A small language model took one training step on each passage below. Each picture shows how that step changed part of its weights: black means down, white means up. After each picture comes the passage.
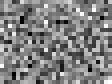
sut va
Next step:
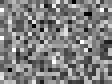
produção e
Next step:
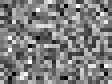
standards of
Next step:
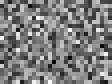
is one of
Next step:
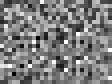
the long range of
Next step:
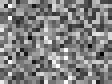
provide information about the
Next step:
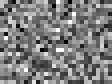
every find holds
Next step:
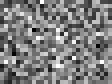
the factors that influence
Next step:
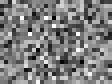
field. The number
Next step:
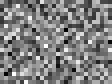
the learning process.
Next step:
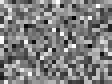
the Creative
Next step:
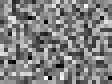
located at the
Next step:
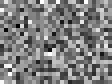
suppose that the
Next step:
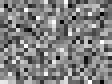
zu denken.
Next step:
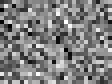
is an accuracy
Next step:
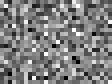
paper. The
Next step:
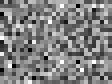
Thus we can identify
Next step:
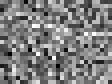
which results in a
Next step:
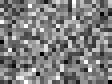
Mohit and
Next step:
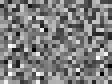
is defined as the
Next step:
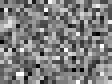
Eight days
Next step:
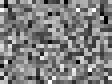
imprint in
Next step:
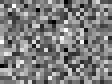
7 galaxies,
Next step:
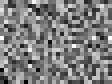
$z$ and
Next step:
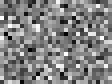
attempt was
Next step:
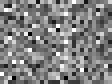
9 subjects
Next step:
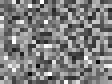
input domain of
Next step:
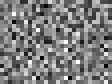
future observations.
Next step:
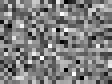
a pair of points
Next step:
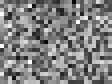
with family,
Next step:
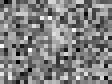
for many years because
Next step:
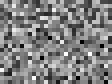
research examples.
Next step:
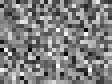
of these simulated
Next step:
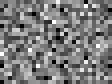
the underside
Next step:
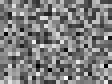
research findings are
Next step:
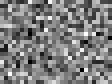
can be minimized
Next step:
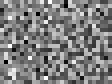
turbines in
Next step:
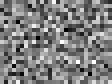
a continuous
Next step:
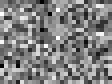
image forces,
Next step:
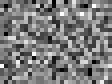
one layer of the
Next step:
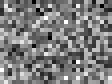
early growth,
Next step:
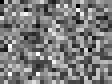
electric power
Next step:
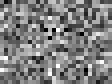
for a cycle
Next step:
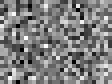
xizmat qiladi.
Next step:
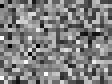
and programme
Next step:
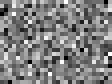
\over d
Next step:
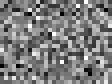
base would score
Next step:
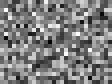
cooled systems
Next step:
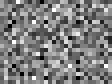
methodology. This
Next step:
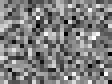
plans, I
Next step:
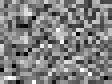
fixed capacity
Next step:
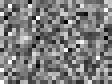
below. As discussed
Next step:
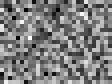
function of the
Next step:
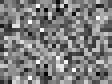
the total number of
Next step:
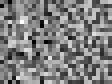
and youth,
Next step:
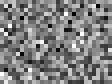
fixture under
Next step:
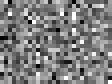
soft X-ray
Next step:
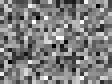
linear atomic
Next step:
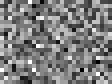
should be used because
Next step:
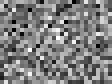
the Ukon
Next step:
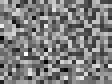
education outcomes in
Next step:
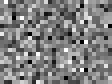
1 \times
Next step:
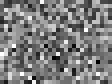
the third point
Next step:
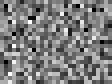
denotes higher
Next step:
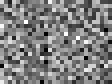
strategies exist for
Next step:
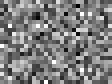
modular distance
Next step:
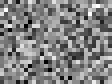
and supported for
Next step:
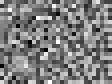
frame in terms
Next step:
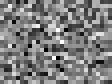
with a mean
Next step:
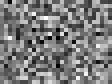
analysis of the growth
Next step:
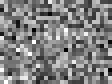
faculty, and
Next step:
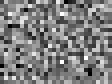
a score
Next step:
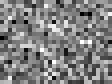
Imler ex
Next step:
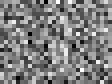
precise determination
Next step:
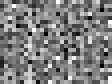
der erste
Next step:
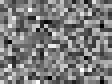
comets during the
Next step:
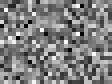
a limited
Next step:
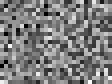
not apply any
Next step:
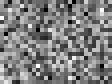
all energies,
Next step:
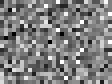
promising strategy
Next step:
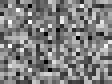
colour in the
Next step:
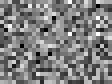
has begun
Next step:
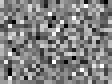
carta é um
